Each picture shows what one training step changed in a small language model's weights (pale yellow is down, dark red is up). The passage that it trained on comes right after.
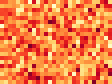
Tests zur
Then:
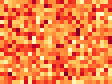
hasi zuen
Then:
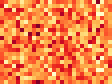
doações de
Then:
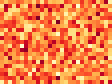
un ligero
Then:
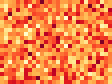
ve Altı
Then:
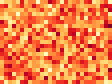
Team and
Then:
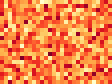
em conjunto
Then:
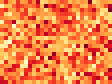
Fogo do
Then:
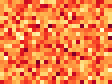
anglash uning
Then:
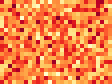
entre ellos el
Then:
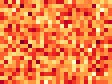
yang sama
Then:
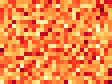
на корову
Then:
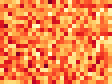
stress and
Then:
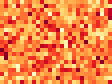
Funders. The
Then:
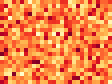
تلك التي
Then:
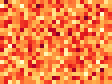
матери и
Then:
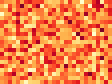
puesto que
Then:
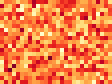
empresa B
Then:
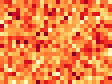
y colocar
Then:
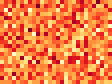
и короче
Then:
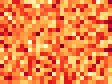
de usuarios
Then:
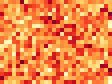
school of
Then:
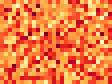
Direito -
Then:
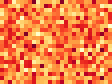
logam berat
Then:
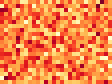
oshirishga oid
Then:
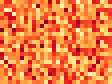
negatif bir
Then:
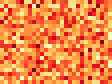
werden können.
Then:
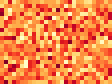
Als de
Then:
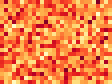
yangi sifat
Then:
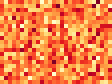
e desenvolvimento de
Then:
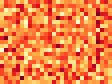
nos ouve;
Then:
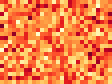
anos o
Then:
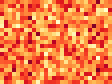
yang belum
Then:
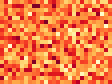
tadqiqotchi ularning
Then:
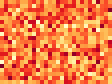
vid 8
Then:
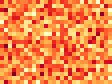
vez que o
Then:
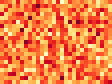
documentos que
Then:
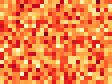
el cuarto
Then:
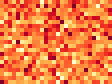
ilmiy asarlarni
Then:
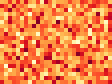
montre la
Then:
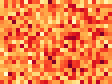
qilingani va
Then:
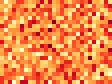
field of
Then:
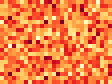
mayoría de los
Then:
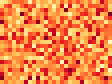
to live
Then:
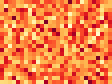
ана шу
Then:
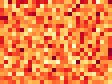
persistem nos
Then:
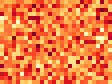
entre muchos
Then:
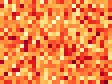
la profundidad
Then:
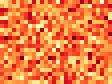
of ether in
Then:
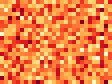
dos estudantes
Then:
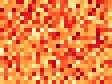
en el caso
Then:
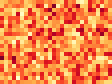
mumkin ya'ni
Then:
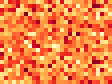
und teils
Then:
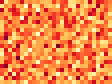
el año
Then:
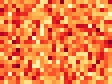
possibilitar o
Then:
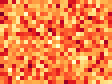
en de andere
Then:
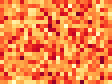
the design of
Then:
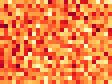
passenger and
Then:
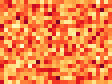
para identificar
